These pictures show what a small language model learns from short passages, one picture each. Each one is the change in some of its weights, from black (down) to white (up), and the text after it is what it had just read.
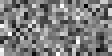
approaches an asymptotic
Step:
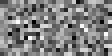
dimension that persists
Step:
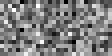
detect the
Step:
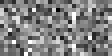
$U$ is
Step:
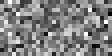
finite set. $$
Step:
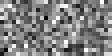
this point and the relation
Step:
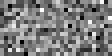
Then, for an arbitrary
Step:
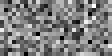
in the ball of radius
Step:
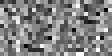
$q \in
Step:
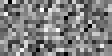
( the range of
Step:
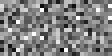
also restricts to
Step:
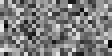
\right) +
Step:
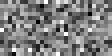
the map $\nu :
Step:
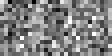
~with sufficiently small
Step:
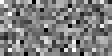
vectors, \newblock
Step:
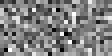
$R$ and
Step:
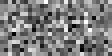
the change of variable formula
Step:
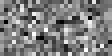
with trivial action by
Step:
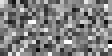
condition that the length of
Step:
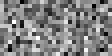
H$, if it can
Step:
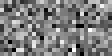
u_i)$ are
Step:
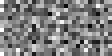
( 3\gamma
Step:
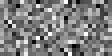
linear policies.
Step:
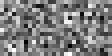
of the lower complexity
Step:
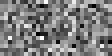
the idea of
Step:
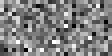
of $Y$. In
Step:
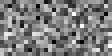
0$, we need to
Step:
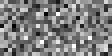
if $H\subseteq
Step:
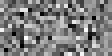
formula for this setting:
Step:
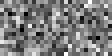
we change the metric on
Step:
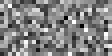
configuration, that the
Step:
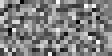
curvature of curves in surfaces
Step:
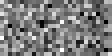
driver is
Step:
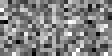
from the others
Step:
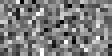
{\bf Definition} \
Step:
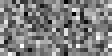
is shown to be
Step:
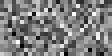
quenched setting.
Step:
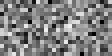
at some point of
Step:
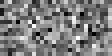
we have: \[
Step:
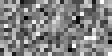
orthogonal transformations in
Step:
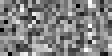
with basis $\{1,
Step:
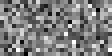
in the data, are
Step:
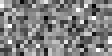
Poisson kernel on $\mathcal
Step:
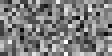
in the first column.
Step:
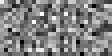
However, because of
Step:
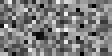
induces a map of
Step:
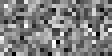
harmonics given by
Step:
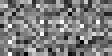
\noindent In words,
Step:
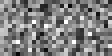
study the geometry and topology
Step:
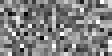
we denote its adjoint
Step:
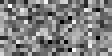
$\varphi$ are continuous
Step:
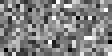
to translation)
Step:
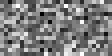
$\ell \gg
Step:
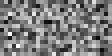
in the continuous trading
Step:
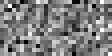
trajectory can
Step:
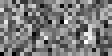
is compact if and only
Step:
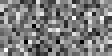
highest eigenvalue is
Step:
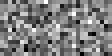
the change of coordinates
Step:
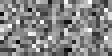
which were not described
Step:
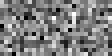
Let $u$ denote
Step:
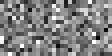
to be obtained from pairs
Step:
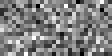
practice, even
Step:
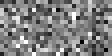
$C$ is
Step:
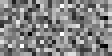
As an additional evidence
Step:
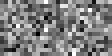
the Jacobi
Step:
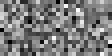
a family $\wt
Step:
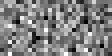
a Metzler
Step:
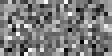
the second condition above is
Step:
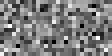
use of the idea
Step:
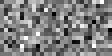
the transmit field for
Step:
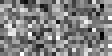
consider here the set
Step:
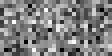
hitting times by
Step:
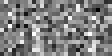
on moduli} In this
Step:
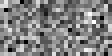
equivalence can be written as
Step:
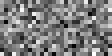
with spectral radius less than
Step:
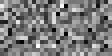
since for any given
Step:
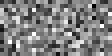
$n$, equal
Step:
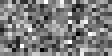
the particle number density
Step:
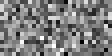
that is not in the
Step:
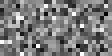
0$ means gray
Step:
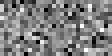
evolution equation of
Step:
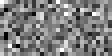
: X \times Q
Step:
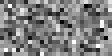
$\eta \in
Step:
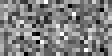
the result of time
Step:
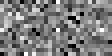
opportunities for
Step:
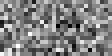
they satisfy the {\em
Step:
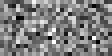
of the Main Theorem
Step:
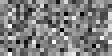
In our next theorem we
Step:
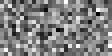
grid model to optimally
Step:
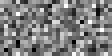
changing the
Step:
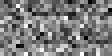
\ }\lambda =\infty
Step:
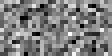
theory of the chain of
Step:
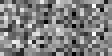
it also shows that solutions
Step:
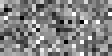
field $N$.
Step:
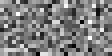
changing signs
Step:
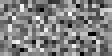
on neighbourhoods of
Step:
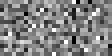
{\bf Proof}. This
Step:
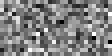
of an increasing family?
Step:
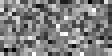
of the mean/max
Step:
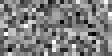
product of its values
